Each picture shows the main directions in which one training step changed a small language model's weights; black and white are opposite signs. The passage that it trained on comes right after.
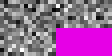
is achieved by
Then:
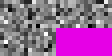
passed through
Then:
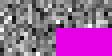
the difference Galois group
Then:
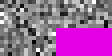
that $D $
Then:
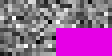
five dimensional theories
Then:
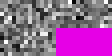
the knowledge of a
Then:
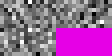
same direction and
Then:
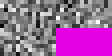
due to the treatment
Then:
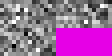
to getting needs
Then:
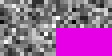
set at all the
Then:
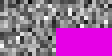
bottom in red.
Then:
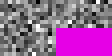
and stability to the
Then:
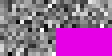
order term}, often
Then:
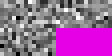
While scientific knowledge and
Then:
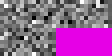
Thermal Figure
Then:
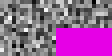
the study. The
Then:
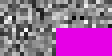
the new theories
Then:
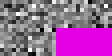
scale to determine specific
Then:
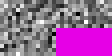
In other words,
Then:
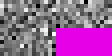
existence of an almost
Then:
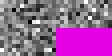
If we consider all
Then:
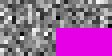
the attained
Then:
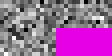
teacher asked:
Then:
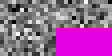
to be modified for
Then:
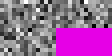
we would deduce from
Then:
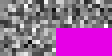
have attracted much
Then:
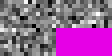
assertion follows.
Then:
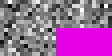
objective, yet to
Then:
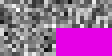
set. The partial
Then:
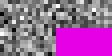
of the related
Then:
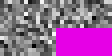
technological capability,
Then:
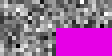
Ref. and
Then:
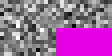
is naturally oriented since
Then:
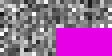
with vertex set
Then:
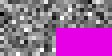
of individuals with
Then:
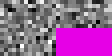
comprised of
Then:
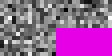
the age distribution between
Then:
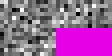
using computer-based
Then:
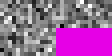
the function field of
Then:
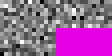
highly motivated
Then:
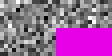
evolution risk assessments
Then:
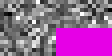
transport} System
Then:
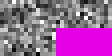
Corollary 1 we obtain
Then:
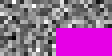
time variable on the
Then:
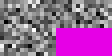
defined the gauge
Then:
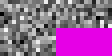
of these approaches.
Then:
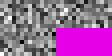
the sense that carbon
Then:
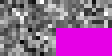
n \ll
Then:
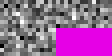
\epsilon)$ error
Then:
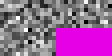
directions to fill in
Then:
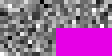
meaning of a word
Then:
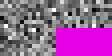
calculus of constructions has
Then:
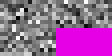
to observe that
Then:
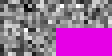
are more easily
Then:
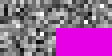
through a \sim
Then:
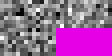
can introduce larger coefficients
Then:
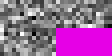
will call a Galois
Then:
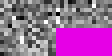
We define (as
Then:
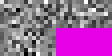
process undergoes
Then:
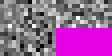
veins and patients
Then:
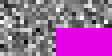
$u \in
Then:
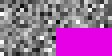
that by the following
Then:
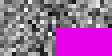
serves to
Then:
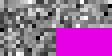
monitor blood
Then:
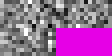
serology, particularly
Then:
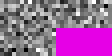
employed to ensure
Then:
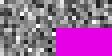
out in developed countries
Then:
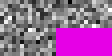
the newest data
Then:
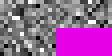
One can observe that
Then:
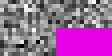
are unknown to
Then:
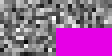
Then there are four
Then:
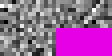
related to food and
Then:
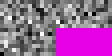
the art association in
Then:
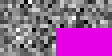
real embeddings
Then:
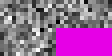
the following properties:
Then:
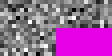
to implement innovative
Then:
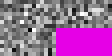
families in the neighborhood
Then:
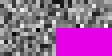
children. The black
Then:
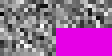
(see the next
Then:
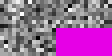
electrolytes with
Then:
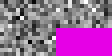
vascular regulation
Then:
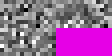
linear elastic with
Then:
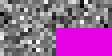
of problems which
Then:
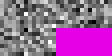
URL field
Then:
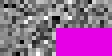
first kind orthogonal with
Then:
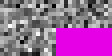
variable w captures
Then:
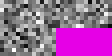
problems, rather than
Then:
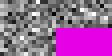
Institute Ulm,
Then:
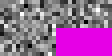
technology in the
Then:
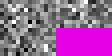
to the expectation
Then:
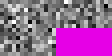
to the rest of
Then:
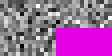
proof by induction of
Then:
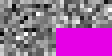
matrices is needed
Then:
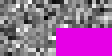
be considered. %
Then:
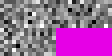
as $\varepsilon$
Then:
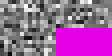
are clustered
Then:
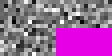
The final part of
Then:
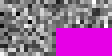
in Fig.
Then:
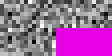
potential conflict of interest
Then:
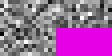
is where there is
